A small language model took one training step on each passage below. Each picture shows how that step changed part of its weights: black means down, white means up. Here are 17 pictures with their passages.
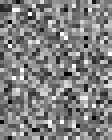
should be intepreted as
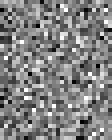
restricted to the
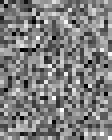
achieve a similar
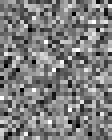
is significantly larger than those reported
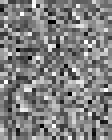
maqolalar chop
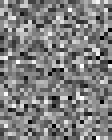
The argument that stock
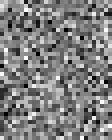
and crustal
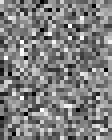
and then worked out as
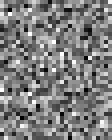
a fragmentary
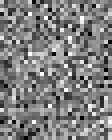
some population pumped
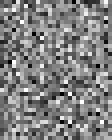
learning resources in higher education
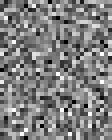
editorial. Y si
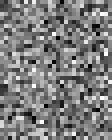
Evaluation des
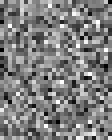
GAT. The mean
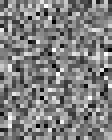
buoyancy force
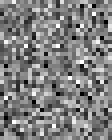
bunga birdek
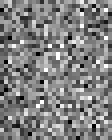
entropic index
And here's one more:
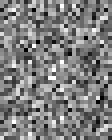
contains a cycle of
